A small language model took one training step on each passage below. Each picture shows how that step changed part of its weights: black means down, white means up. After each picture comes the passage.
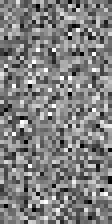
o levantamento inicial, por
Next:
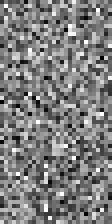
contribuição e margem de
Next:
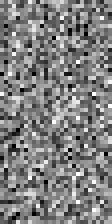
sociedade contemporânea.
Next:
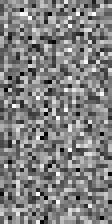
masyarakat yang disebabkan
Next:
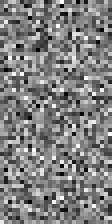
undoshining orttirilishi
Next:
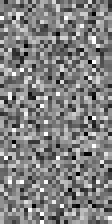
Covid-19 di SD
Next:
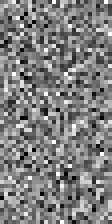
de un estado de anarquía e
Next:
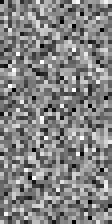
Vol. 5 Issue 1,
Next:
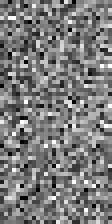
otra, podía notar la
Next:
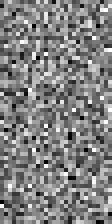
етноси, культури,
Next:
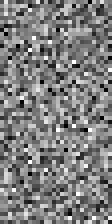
no pH do ambiente onde
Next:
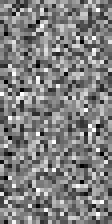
a saúde pública no
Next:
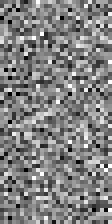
ARAUJO, A. K.
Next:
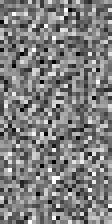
й протиставляються
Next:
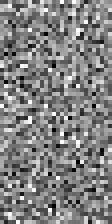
es una “verdad oficial” nos
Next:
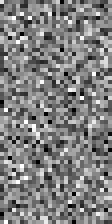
economía local. Sin
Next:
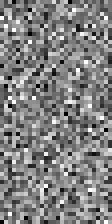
collegavano la città
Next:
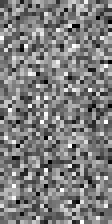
siltitos, com exposições
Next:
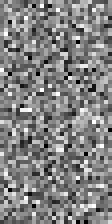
Erzeugung großer
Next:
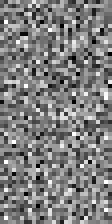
de uma forma que se faça mais
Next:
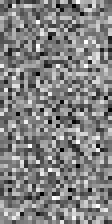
dans 12 % des cas. Ces
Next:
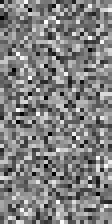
Learning Difficulties,
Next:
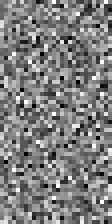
e Aplicadas Discente:
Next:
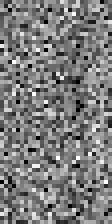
притягувати до
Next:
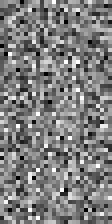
recordar lo que nos está
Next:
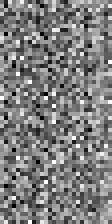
है जब
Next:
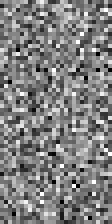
basic correction of
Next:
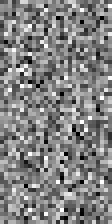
aloqalarini tadqiq
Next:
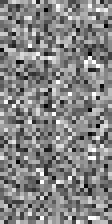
Côte d'Ivoire est
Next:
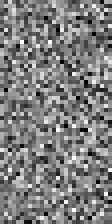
mudanças no ambiente
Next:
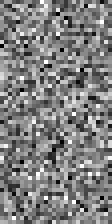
massive open online
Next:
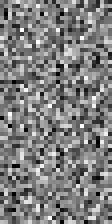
innovatsiyalar” jurnali,
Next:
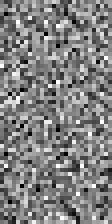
ello se ha desatado la
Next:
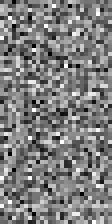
Inicial da Empresa
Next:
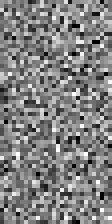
Tipologia di linea
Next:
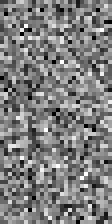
natijalari va kelgusidagi
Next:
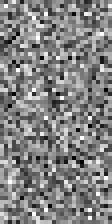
yüksek ham protein
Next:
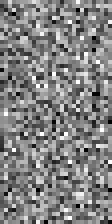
faks, essay, education
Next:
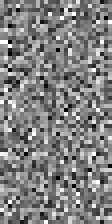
при любом способе
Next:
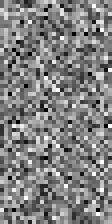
WEBER, E. J.
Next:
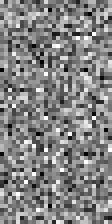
shakllanishiga u mansub
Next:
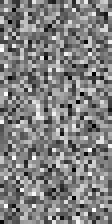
analyzes the work that is
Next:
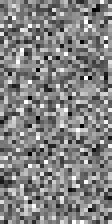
Buxoro davlat pedagogika
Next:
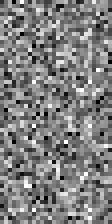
belgilangan talablarga
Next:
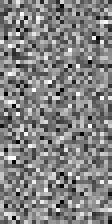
Резник Н.Е. ва
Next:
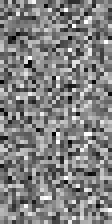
hol o`zbek tilining
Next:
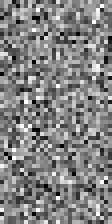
önemli ölçüde
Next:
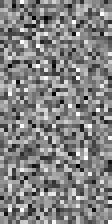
Quruqlikda yashovchi
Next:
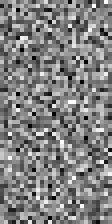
job satisfaction, and
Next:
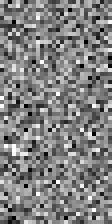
ва тобеин исмлари
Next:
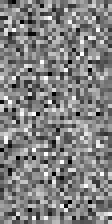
“Mehmon otangdan
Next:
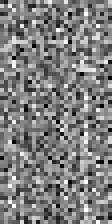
السنيين الذين
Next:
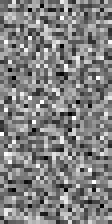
геогр. наук:
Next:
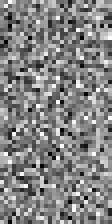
Learning Environments*,
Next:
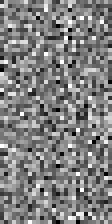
йўналиш бўйича
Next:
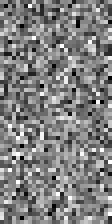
difieren estadísticamente
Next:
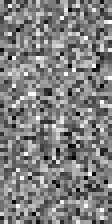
тіла, окружності
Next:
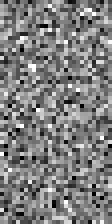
o'zgartirishi va erkin
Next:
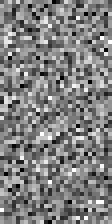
68. Qodirov S.
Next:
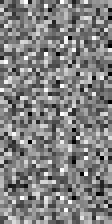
нотўғри бўлиб
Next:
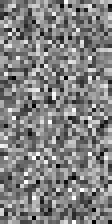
искусственной степи
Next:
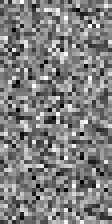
kontekst - oyat
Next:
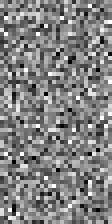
у праці «Епифаний
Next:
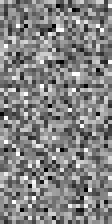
Machines روان
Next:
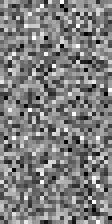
Video Editor &
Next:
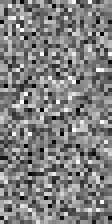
Karmana yaqinida
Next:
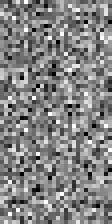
de los candidatos tenga
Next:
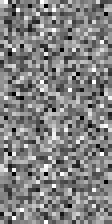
Lehre Nr. 1:
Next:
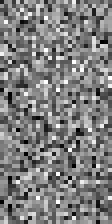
qilganini, ya‘ni o‘z
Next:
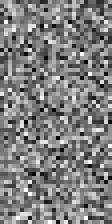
racionalismo na arquitetura
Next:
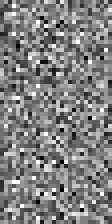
с. 637. privind
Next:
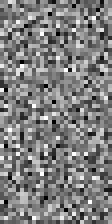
a los actores del proceso
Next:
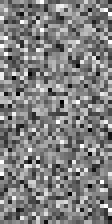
spraw swych i
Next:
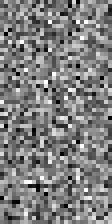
iqtisodiyotni kamaytirish uchun
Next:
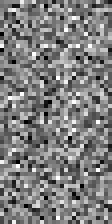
réussite scolaire
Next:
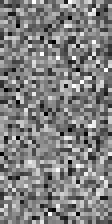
ise bireyin ebedi
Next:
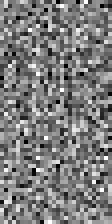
de Feira Municipal de
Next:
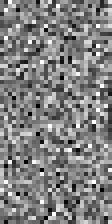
en fuerzas productivas y
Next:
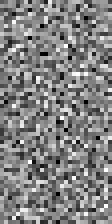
pleiteando a participação da
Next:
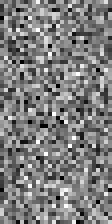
Mahliyo, X.
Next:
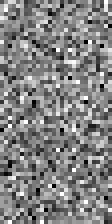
microcontroller used in
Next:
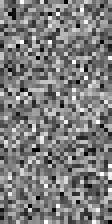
e outros distúrbios
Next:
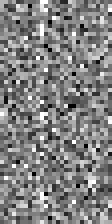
comprehensive approach,
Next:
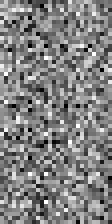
PROJECT TO
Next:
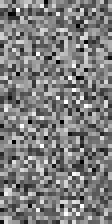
nashriyoti. O‘quv
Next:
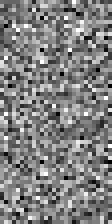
A WikiLeaks
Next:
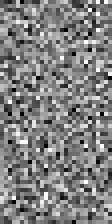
menghemat waktu dalam
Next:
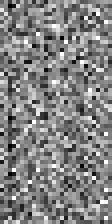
çıkmıştır. Bu
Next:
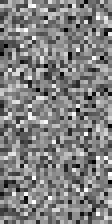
com a dificuldade de
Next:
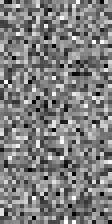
членом Государственной
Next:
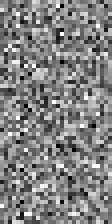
les mécanismes interne de
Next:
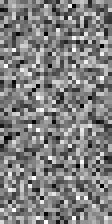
isroflarning 50-70%
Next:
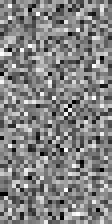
Moliyaviy mablag'
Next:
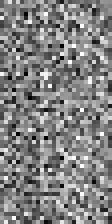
sous-jacent, on
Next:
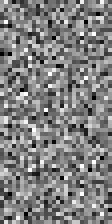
definición permite
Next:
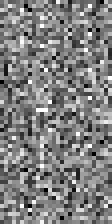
texnologiyalarni samarali
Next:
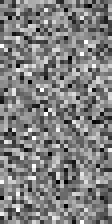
sono un seguace e
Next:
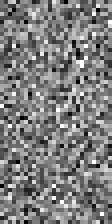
cuadernillo buscar
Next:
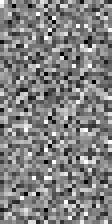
ushbu yo‘nalishda
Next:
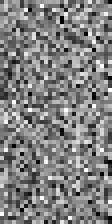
"For the sake of
